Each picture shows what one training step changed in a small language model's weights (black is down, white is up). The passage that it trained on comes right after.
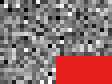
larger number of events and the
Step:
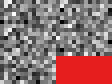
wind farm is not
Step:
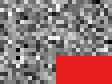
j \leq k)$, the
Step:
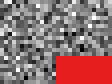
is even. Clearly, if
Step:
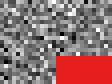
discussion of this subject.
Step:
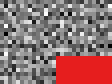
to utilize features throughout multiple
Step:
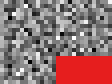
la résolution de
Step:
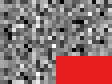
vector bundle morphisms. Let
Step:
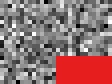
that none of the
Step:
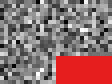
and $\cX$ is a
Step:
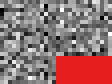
percent, as found with
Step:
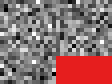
using a power-law memory
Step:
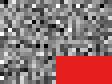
reality to embed the user
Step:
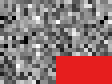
\end{equation} and
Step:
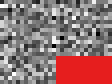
gas in the outflow.
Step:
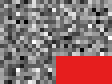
categories. If $F$
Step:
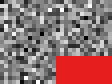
eventually thinning must become more
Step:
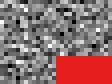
top row displays the
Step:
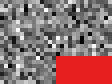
\end{eqnarray*} Our
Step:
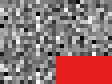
\geq \ \frac{
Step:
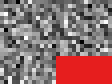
Current Security
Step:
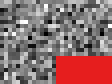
sparse signal from an observation has
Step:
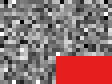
the nontriviality of
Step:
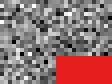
referred to two surveys on
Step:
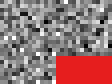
is called the {\it
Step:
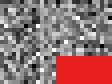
amino acids in
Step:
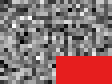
(GVP) of
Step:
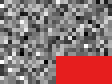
the sake of simplicity,
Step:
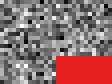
This is the key idea
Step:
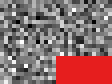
hexagon of the
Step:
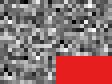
elliptic boundary value problems.
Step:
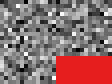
stationarity this
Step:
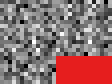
$p$-adic matrices of
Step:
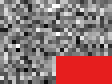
the reconstructed material to the
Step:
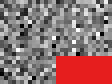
of their stars, are found
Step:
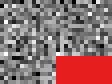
above extended K\"ahler form
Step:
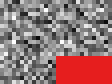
companies have already
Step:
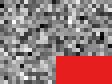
of daily activity,
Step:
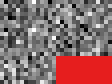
for similar operators defined on the
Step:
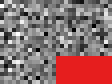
the ensemble mean
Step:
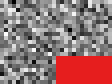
written. This required working out
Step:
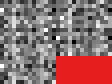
bootstrap method,
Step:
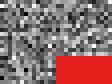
by the system. {We
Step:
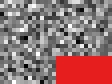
some of the basic properties of
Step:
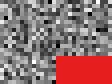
$g$. It is well
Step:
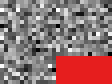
\Theta_\eps +
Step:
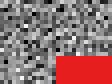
accordingly the simple and useful
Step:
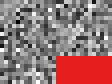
bounded above, the morphism
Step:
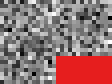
Bragg intensities.
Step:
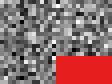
the inner loop for next cell
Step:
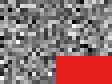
density and viscosity coefficients, the
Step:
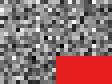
\leq 1-\cos
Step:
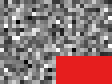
approach to this problem we have
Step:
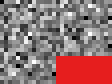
increases a lot.
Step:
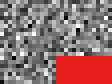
of the residue formula which works
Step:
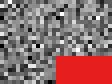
then all the information on the
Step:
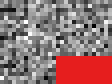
prediction and the true values are
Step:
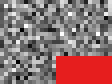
closed. Select any
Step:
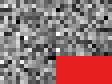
excitation and enables the
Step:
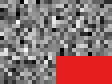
consider the Theta group
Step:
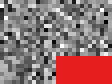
bundles may have different ranks
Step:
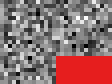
high-resolution images across
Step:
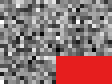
figures 6--9
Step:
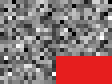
$ is attained if for
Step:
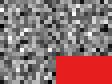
\frac{ \log
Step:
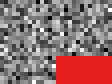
of immersed rational curves of
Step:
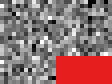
Massive Integrable
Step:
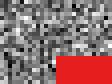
and FD implementations of
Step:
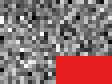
Rather, a cloaking
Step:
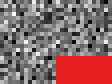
call $K\subset
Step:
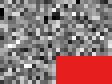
be any vertex in a simple
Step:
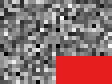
analysis on the GUP
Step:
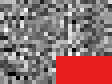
longest monochromatic path has
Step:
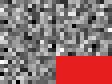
of the comet (Table
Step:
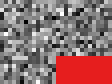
provided that the internal density of
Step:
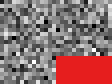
with energies in the EeV
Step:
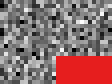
to many light-scalar
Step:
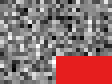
of $V$. \hfill
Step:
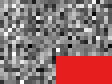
important role in the holomorphic factorization
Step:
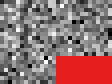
solar case only. The optimal
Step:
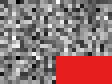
i.e., we compute
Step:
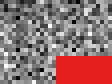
above no-go theorem.
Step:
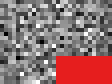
the $p \in
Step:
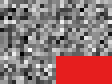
definite values inside of the
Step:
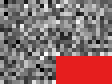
the modulus of continuity function
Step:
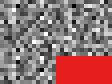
it here for completeness. If
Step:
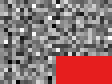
the square of the proper time
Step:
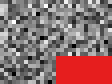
non-negative weights on
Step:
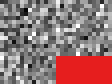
of divergence and providing the corresponding
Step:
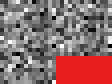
linearised actuator
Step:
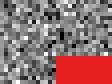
any 15-dimensional subalgebra in
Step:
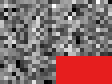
$Y$ based at
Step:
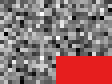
net reaction rate
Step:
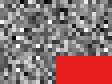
A new information has been added
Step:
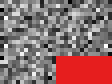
performance depends on the time series
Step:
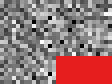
differential geometry of surfaces and
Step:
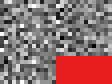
K$ the stochastic integral is
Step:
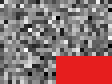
NE in a distributed
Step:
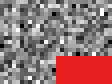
to varying each of of them
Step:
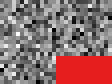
solutions that in principle and in
